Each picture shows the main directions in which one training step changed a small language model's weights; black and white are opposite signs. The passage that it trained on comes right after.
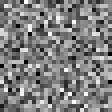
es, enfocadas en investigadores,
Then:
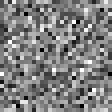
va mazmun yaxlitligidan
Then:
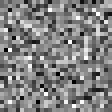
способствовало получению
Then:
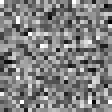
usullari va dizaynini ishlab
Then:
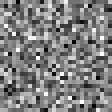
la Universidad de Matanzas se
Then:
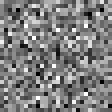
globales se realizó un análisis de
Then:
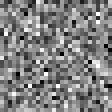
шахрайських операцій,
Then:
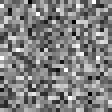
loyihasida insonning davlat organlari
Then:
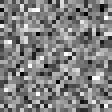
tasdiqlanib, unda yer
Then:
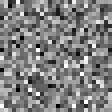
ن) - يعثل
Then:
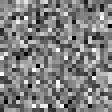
il prodotto finale, vale dire
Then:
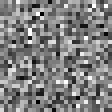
suspensión concentrada de
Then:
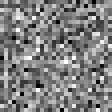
и дифференциации.
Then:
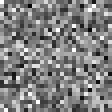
qabul qilingan, Senat
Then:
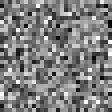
to Application. In S.
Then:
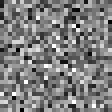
web tabanlı doğum
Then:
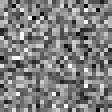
Оволодіння сучасними
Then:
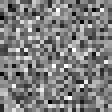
Research*, citado pelo *Wall
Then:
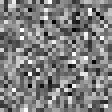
қилаётганлиги қайд
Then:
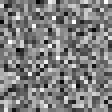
tee virheitä,
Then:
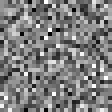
en un texto crítico en la
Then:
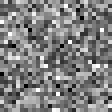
del test de proporcionalidad, el
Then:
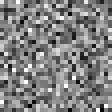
en la hilera proximal, está
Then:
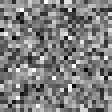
что не всё человечество –
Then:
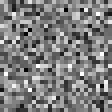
організація виступів,
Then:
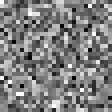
gos. ped. un-t,
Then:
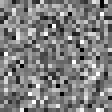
bo'lardi? ” Bu kabi
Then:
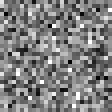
qoldiqlari turli darajada
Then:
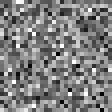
substância como metálica por
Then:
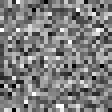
эфиры фосфорилированных
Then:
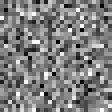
5. Har xil turdagi
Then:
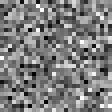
especial, que son dos ámbitos
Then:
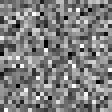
presunto. [10] Esta es la
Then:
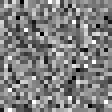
dohiyona she‘riy
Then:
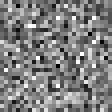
não foram encontradas listas contendo todos os
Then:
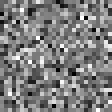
wagen. Und vielleicht
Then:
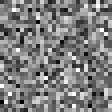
extenderá a relatar
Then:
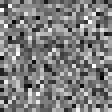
do mercado, como: o
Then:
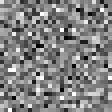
вперше починається
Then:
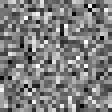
different learning styles,
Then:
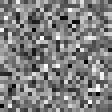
(oraz sprawstwie),
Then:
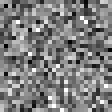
de documentos en archivos.
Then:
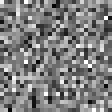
A.I. Grudyanov
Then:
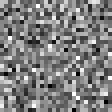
samaraliligini tekshirib
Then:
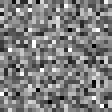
آسمان میں ہیں
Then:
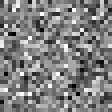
হলো তার
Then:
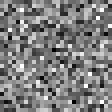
Yozuvchi obraz orqali insonning
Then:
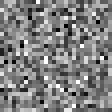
o'quvchilarga bilimlarni
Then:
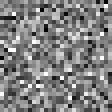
in enclosure and as well as
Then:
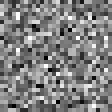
favorecen el desarrollo de
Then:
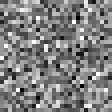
(drei Herden mit
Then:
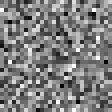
autres. Figure N°9 :
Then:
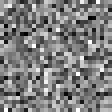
Hallyu (Koreya
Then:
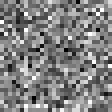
по управлению снегом.
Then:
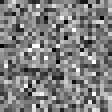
In addition, the trends and
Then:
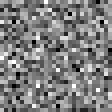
esta disciplina proporciona ao
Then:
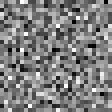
M74 içeren probiyotik
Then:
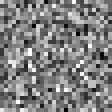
и обогатява новия
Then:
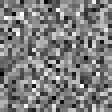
o dia e recebendo alimento também
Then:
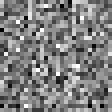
d'une gouvernance
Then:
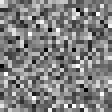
сум в 2024 году, что
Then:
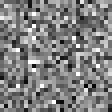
later on also by/ implementation
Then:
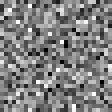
Rio 2019. BERNARDO,
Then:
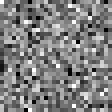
do mapeamento expedito,
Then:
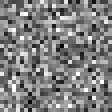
la amplitud del espacio
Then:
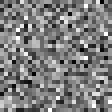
of death as a delicate and
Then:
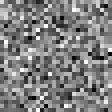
mivel a hitelkeretet
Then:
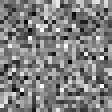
сетчатки глаз –
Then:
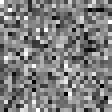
sonıń menen birge 2023
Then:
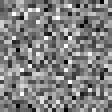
for ensuring the continuity of fine
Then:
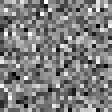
2008). É um fato ver o
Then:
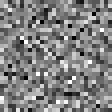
зміцнити ідентичність
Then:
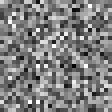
organiza las materias, justamente la
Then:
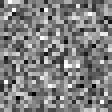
belum berjalan dengan baik.
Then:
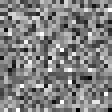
как он назвал его
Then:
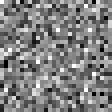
Segue relato da própria
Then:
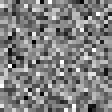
подписано соглашение
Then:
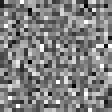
mendatang." *Student
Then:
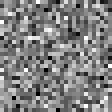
e construir, ele intervinha na
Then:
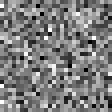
условиях г.Нукуса –
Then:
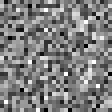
А.Ф., Гудушаури
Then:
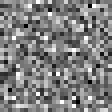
ingin mengetahui lebih
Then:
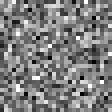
el mundo romano”. En T.
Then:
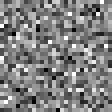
sozialen Problemen in
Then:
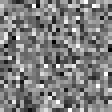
2. Cinsiyet Bazında
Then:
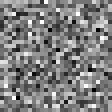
na história como um dos chefes de
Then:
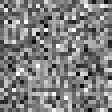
no solamente hace referencia a los problemas
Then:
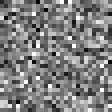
bilan ta'minlashning asosiy manbai
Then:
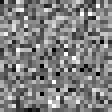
Componente 2, Investimento
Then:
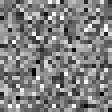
у кровеносне русло.
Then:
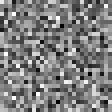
apresentado esclareceram a necessidade
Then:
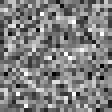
estado. É o caso dos
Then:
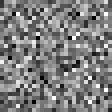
Д. Некрасова,
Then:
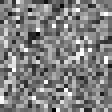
boisdan ham yangicha ishlash
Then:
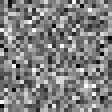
uso de dispositivos digitais pode
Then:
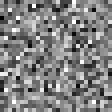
we wspólnocie,
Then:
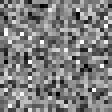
учащихся к учебной
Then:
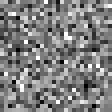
pela sua mobilidade de classe social
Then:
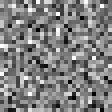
de autonomía personal, uno de los
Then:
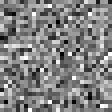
Após o estabelecimento da
